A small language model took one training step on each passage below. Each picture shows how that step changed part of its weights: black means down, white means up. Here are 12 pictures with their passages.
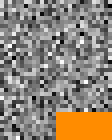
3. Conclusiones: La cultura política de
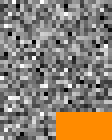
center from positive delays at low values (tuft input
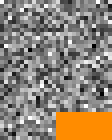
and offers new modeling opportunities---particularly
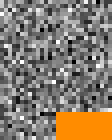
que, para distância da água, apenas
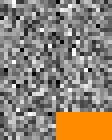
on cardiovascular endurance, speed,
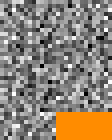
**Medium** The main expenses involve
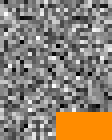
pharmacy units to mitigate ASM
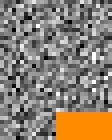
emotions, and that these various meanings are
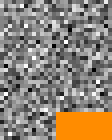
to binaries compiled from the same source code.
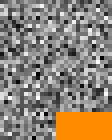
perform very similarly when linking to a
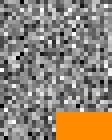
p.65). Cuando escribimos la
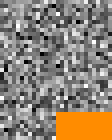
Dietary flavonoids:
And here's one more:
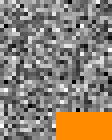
tensors $A^{abcd}$ and
